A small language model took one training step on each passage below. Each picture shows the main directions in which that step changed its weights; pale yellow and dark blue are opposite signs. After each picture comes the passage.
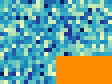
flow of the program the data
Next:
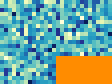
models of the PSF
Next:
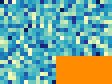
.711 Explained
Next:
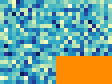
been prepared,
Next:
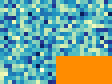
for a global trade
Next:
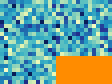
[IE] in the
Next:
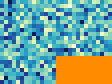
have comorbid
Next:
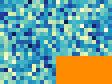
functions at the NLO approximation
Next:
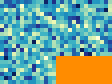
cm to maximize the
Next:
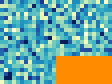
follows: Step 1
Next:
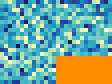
FAAM 8 Wet
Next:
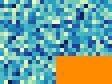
and b). Data not shown
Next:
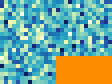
Hong Kong}}
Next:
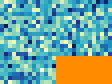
the proposed healthcare framework
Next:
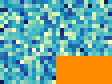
hinder communities and
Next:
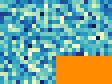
neutrino flux predicted
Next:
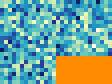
of the papers.
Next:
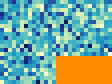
interactions take place and which has
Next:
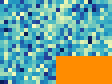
that the generally low
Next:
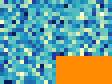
and to immediately
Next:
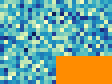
around the world have been
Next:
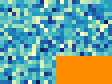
This group was probably
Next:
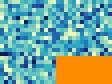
thought needs to be given
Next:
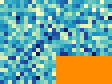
bimodal distribution of
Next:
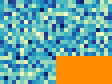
due less muscle
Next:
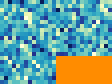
ms pulsars might
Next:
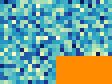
the geometric modeling.
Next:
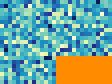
from the electric field $\vec
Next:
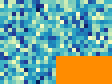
capital as a factor of
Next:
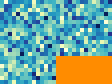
dataset locally. The
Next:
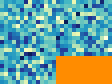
function proportional to
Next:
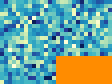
ACF Plots of
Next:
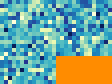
is the extraction from experiments
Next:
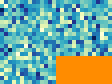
in particular in an extended
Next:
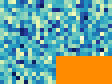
external potentials as mentioned
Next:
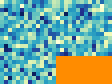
t)$, explicitly \be
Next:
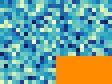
average among most of the participants
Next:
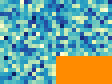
corresponding to the connected components
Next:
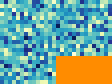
framework, we adopt simple
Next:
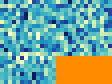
and active parental
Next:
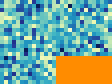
that promote the function
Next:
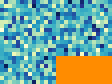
work in this regard, we
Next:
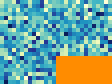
integrating on the 6
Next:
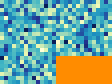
eigenvalues we find that
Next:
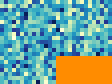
and food processing in
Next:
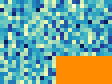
class of one-dimensional
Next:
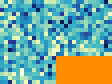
may affect relationship with others.
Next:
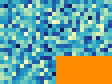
from the gradients of
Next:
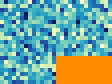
and third fragments,
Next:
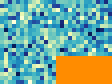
is the distance between the
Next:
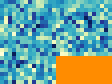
different curve representation, initialization
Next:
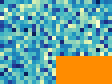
The use of lensing
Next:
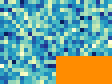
same, further improvements need
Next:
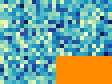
to generate more efficient
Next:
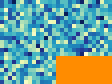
editing. P.
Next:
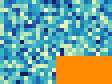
Sciences, 20A
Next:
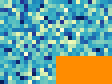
University of Athens,
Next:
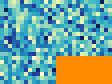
respectively. TABLE
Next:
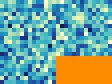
orientation, and to be
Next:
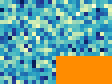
an ionization potential and
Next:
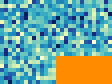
and modified EMO
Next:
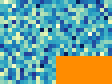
the proportion total variance
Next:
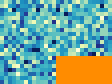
of a set of Gabor
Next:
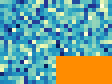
avatar displayed
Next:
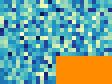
But increased waiting
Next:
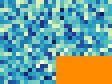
coating of spread
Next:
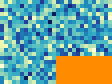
first variable that is used to
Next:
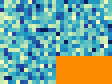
that there are many other
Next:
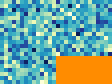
of species and for planning
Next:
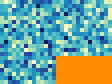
the importance of understanding these
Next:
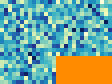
argumentation, where
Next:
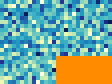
and $b$ are
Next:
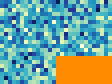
of the model-data
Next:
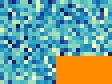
application strategy. These results suggest
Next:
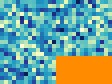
4. In Section 5,
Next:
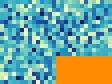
on the exploration of
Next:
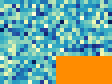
between 2 points barrier
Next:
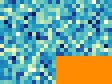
C's efficacy.
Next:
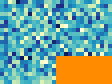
differential resistivity at
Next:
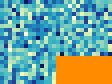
configuration and deployment required
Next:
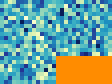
I}(\tau)$ instead
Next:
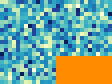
Population model To describe
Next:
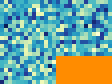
main reasons for the
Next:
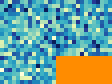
Run 2 Run 3
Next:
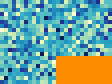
was dried for 24
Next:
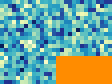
Groups Apex
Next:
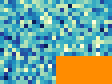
J. Hughes
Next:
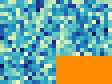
measurement that is sensitive to
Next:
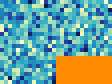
square environments without
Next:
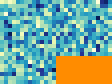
environmental predictors is
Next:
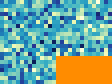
available time is limited, particularly
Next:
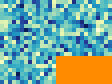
to a static external
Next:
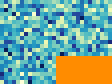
like, "Oh,
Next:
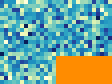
Department of Physics and
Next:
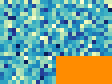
fine tune a
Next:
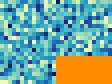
not censored, then
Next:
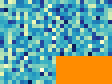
students in Kenya
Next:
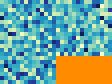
effective gluon mass.
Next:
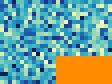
used in technological applications
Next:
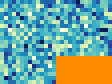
emissions on the global
